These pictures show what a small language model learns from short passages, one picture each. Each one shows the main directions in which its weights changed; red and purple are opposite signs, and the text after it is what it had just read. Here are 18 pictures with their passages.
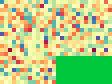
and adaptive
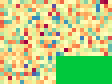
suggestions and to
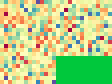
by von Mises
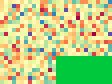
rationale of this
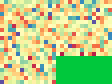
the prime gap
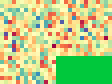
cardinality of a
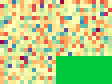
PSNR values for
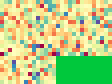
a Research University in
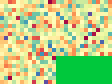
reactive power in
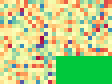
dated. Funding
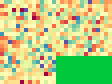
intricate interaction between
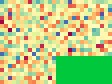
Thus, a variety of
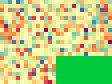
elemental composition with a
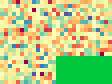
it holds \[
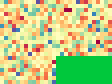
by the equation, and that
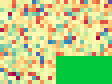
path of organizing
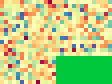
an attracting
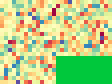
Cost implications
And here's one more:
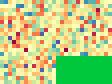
have the stronger
